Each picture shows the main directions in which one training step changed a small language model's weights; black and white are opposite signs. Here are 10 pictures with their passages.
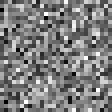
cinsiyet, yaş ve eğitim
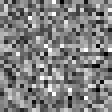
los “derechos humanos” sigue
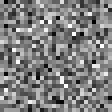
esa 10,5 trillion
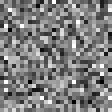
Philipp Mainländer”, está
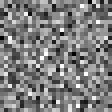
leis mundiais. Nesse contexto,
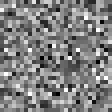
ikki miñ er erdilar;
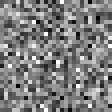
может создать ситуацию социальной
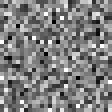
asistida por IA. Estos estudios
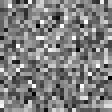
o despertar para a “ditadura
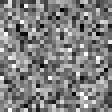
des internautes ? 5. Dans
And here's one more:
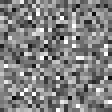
peningkatan pendapatan ekonomi
